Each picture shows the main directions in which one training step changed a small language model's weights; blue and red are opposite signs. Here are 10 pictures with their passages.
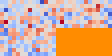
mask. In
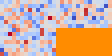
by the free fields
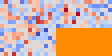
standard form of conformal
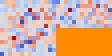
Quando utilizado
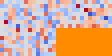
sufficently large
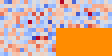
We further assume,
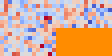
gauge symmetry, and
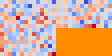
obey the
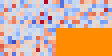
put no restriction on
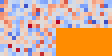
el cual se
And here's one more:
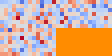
zero sets of sections
